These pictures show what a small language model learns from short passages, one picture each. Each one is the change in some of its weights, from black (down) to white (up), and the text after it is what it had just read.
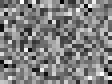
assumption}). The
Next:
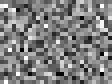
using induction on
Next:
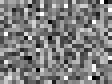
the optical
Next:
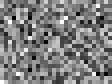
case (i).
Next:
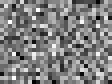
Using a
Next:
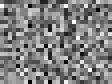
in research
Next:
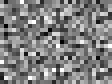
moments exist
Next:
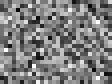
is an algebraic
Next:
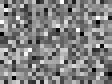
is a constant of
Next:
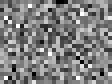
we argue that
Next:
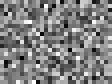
exists a unique
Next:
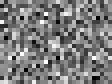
approach with a local
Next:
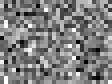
Moreover, if
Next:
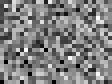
formula of the
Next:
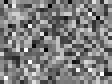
theorem, we have
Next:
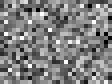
table of
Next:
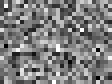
of two proper simple
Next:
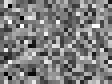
and prove the main
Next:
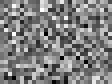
projective class
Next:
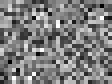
there is a
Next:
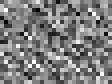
this paper may be
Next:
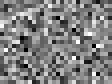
a 1-dimensional
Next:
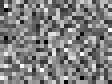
of $U$
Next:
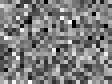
top left.
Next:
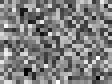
trivial and
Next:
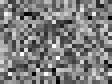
scheme was
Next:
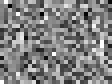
two orbits
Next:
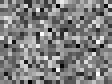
more popular
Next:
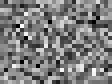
matrices for
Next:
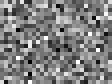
at 9pt}
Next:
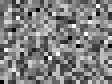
sufficiently smooth
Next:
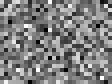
similar comments
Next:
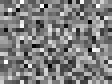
the finite sample
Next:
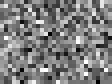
the exact case,
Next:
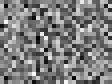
introduced the
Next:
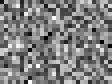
solution, weak
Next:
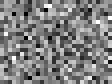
the complexity of
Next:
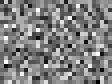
value and $\varepsilon
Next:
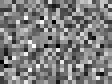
for elements of
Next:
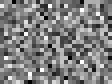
of Qing
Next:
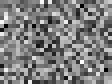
defined under an
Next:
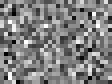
and Oscar
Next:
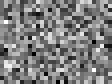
is the maximum
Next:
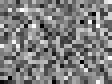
throughout the
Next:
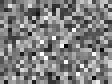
Given a
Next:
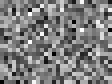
off the
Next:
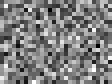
the differential operator on
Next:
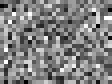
admits the
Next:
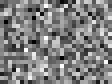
We know from
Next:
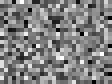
leave out
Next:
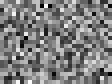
implicit terms
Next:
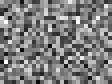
of the theorem will
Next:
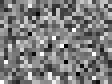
Given the
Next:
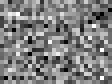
similarly} \
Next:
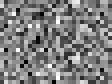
above by the
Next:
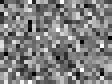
single valued
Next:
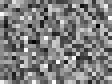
We give the
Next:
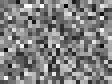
be needed
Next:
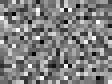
to each vertex
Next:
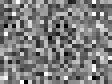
the character of
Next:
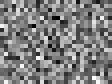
a vector $\xi
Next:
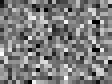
its image
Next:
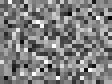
system for natural
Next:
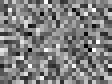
to at most 2
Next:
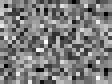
$f$ of
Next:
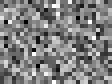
\Delta t F
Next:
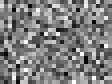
lie on any
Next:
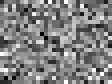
entire functions
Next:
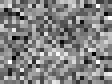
weakly associated}
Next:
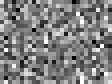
$$ It is also
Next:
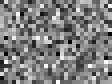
eigenspace of
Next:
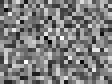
of the cell
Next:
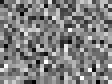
function $\nabla
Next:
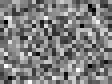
an isomorphism.
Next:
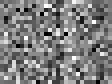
can work well in
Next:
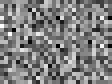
a strongly
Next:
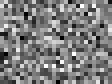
terms of measure and
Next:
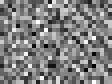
to vanish
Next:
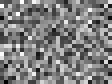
these elements:
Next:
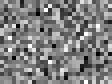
Chow ring
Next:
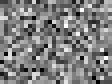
same center
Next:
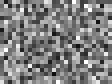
plane, we
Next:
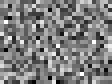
is invariant under
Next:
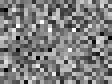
are either
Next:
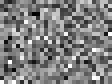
The sufficient part
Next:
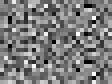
1$ and
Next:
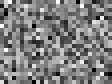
is a sequence of
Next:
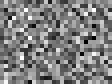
to functionals of
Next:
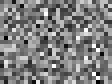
$\gamma $ exists
